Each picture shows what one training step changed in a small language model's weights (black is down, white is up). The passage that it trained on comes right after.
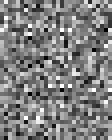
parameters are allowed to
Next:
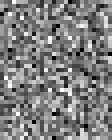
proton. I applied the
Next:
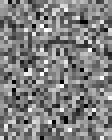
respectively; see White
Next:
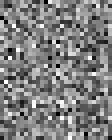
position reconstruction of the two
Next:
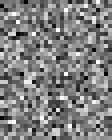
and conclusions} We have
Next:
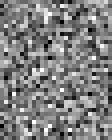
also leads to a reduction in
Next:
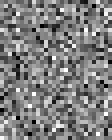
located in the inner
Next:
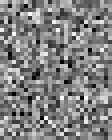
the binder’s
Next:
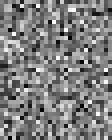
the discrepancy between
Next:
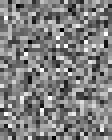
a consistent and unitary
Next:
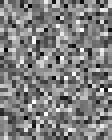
+ \partial_y
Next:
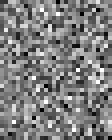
quantum gates. Since the
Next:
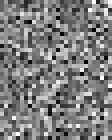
k_1 \cdot
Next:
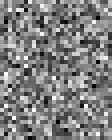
SMGs measured from
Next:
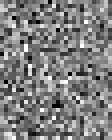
entire integration time is used for
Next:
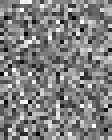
catalogs by
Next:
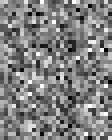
scales giving rise to
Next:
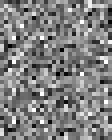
GSTC approaches based on
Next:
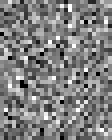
predict the collisions or
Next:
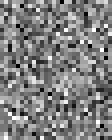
GeV or $p_T
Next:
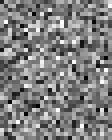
would map a time independent problem
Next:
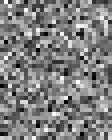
is a substantial source
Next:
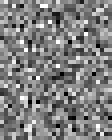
any finite order, however,
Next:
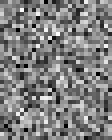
Fast scan maps were
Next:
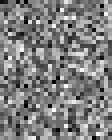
of aggregating
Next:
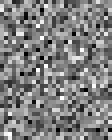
The left-moving
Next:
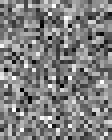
supscript $e$
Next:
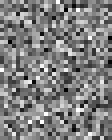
being subjected to an external
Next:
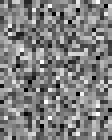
of each other and not
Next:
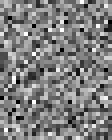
a concrete realization
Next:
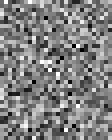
refuse, $k$
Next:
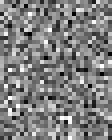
relate the energy scale defined
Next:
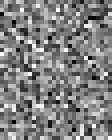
limited liquidity.
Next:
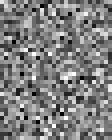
test campaigns
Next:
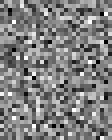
X-ray emission was detected
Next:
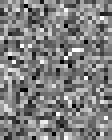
the same blocking scheme as
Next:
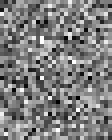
also co-evolve
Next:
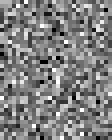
keV with any continuum
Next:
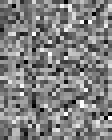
Equations} In the
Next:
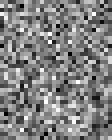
and $\phi$ play
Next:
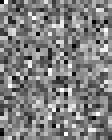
does not violate the
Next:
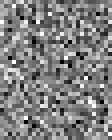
the Vienna
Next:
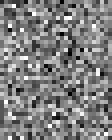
a slightly higher flux than the
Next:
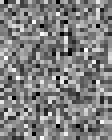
state to the superconducting state as
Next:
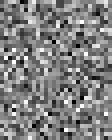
coverage), so that we
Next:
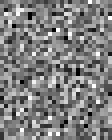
However, when trained with
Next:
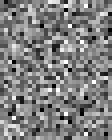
the fractional qHe edge
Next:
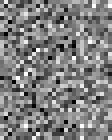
tools, functions,
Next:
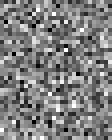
assumption cannot exceed $\mu
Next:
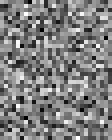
of the fraction, opening
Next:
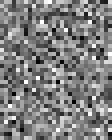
respectively. The entropy of
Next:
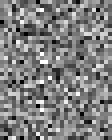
any residual minor
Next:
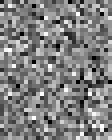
our code. Both
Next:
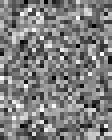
preserved for times of
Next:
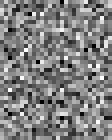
on the second side of the
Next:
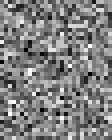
of the critical temperature at
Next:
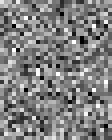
found by mean-field studies
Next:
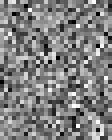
method for gathering fundamental
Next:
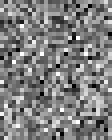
-- we will here choose
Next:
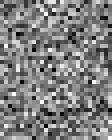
a valid decomposition. In
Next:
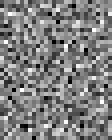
total energy, computed from the
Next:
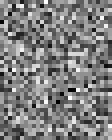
of models as shown in
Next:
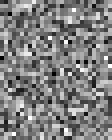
of planar motions of
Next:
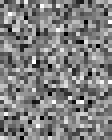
laser. A fast
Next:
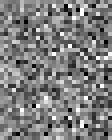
in Table~1). The
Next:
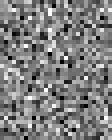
the periodic orbit.
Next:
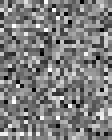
nonleptonic decays
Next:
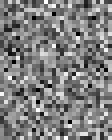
data cubes where 12
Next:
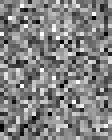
and exogenic
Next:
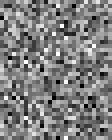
two elements from the block
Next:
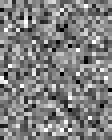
intuitions and observations,
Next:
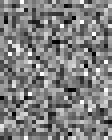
${\cal S}$ transforms
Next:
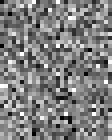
measure the pulsar's
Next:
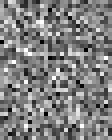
temperature, higher uniformity over
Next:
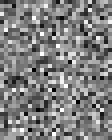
one would obtain a formally
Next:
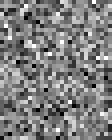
in our chiral fits
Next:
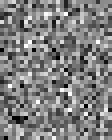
or else the small contribution
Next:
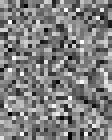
proton radii, the
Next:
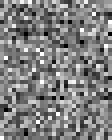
one for toroid
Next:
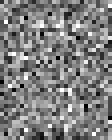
was followed for the
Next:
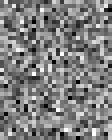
that is harmonically
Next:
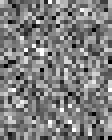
addressed. Inspection
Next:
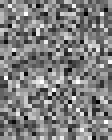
was controlled at 4 nm
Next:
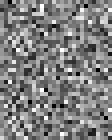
Third, in the process
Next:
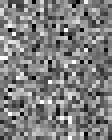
the tuning of the
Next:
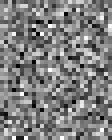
explains the agreement between using
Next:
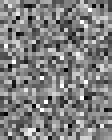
a composition of different
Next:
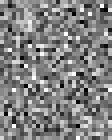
examples of coal power
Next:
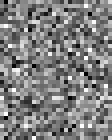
sciences, random
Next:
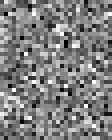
the classical Hadamard
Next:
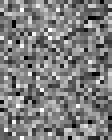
liquid to a symmetrical
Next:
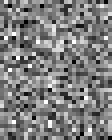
world average. The correct
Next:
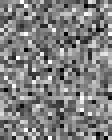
trajectories, by
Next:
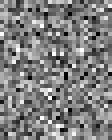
fields $\chi$ are in
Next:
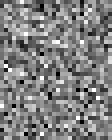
including spin-orbit interaction
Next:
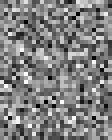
of the integrated area under
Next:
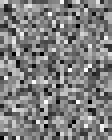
be briefly
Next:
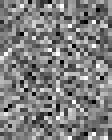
line profile along central line
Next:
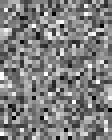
distributions. We use this fact
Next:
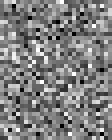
dual-hop fixed
